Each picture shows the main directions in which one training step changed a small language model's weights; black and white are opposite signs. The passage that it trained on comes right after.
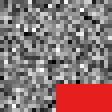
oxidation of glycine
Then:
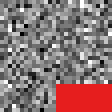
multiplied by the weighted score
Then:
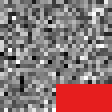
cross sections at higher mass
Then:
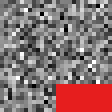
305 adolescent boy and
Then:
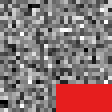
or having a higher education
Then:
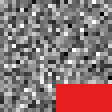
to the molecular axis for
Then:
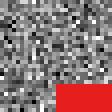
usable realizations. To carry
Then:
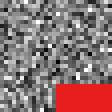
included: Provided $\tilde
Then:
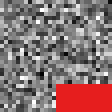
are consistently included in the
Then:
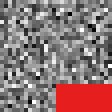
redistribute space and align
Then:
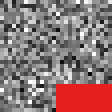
FF. Thus the magnetic field
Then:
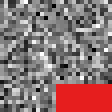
residues that form interfacial
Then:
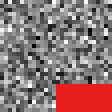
was very bright also in the
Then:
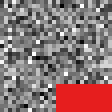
to provide a way to clean
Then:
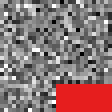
attention and may require intestinal
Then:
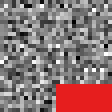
impact on petrophysical
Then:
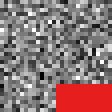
of teaching strategies supported by
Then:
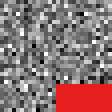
of the system's energy in external
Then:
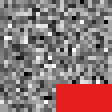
has degraded faster than
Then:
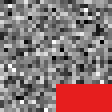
It describes how parties associated with
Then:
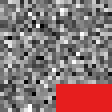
Association, the National
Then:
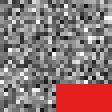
capacity to learn from
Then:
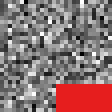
increases proportionally with the size
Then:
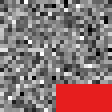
out of equilibrium
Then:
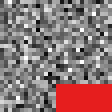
a low level of random strategy
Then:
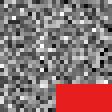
to generalize our method to scalar and
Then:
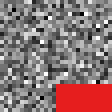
of Electrical Engineering,
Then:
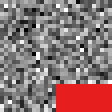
workshop, management should seek
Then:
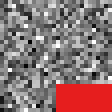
mechanism is presented in Fig.
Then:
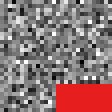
with the trajectory given in
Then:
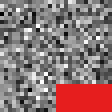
Türlerine Ait
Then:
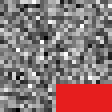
fulfill their lifestyle
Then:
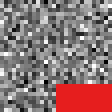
giants. All other
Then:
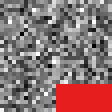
et al. [19] observed a
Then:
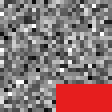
Spina bifida
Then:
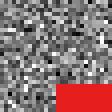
D3-brane analysis.
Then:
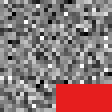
(iv) Inductive effects from
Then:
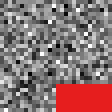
environments. When diverse
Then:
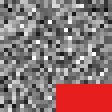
found to have good physical
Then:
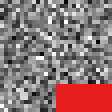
connection, can send
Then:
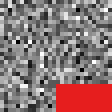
by several studies in the field of
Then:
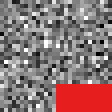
and a system of interactions between participants
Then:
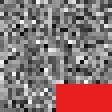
having no financial
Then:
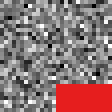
at the industrial level and
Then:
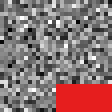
or not research subjects had total
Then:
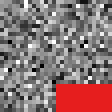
distribution modeling accessible to a
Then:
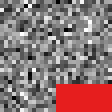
September 30,
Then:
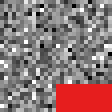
000 East Midlands
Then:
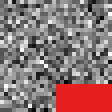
the 7,485 individuals
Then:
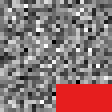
the same construct, there are important
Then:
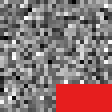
Qualification level of classroom
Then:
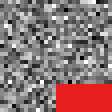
factor is climate change. For
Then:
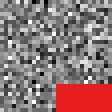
well as when compared to reanalysis
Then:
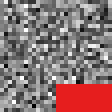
this paper; (2) the
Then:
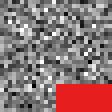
sensitive to market
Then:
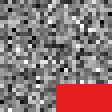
4, except with cooling flow
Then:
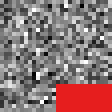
has also been suggested that the
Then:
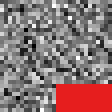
we do not expect a major
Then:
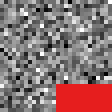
with the associated geometric phase
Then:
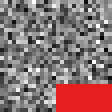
of blocks concurrently
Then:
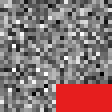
information about reconnection at the given
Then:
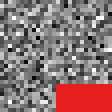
$|u|$ increases, the
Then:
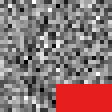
by $\pi/2$, such that when
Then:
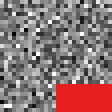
of the hadronic final state has
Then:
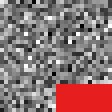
velocity dispersion
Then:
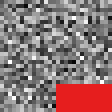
decreasing the density of skin
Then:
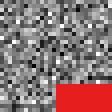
web can be characterized as the second
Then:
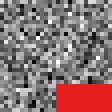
from the following links.
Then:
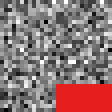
is represented as a $200$
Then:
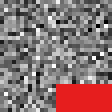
Such plasticity is
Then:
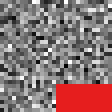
alignment of the front and
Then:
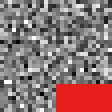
load stabilization (50%
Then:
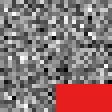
energies in parallel,
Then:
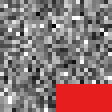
value at time-scales of order
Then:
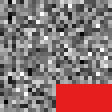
unexpected dynamic changes that
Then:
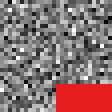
the fraction of paths
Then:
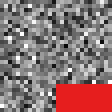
collapse risk is expected
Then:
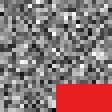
particular, a general workflow is
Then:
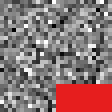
and showering. Since not all
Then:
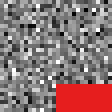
section of Substantia
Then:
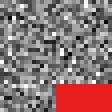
general and reliability assessment in design
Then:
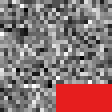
N as defined in the previous section.
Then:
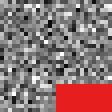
w_i \notin A
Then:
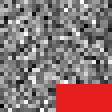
areas to create the needed
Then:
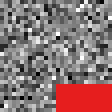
a person if he or she
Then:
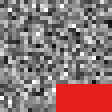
relevant substantive claim
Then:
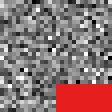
and to have more healthy aged
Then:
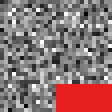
surveys endeavouring to
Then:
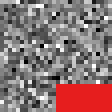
spectral line that is intrinsically
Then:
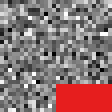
been demonstrated across several
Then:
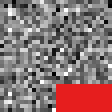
we have used the fact that the
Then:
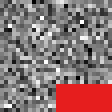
(for the first component {\it
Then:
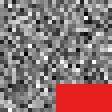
to the magnetic component of the
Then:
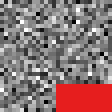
our design, schedule their learning to
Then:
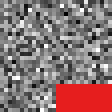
to be a stronger and able to
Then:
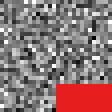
mainly diatopic,
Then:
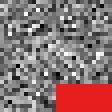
the breast. Routine
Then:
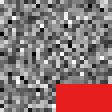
$\Jrem$. Although the
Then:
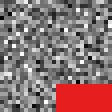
bounded aggregation
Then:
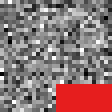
It Ques tion Items
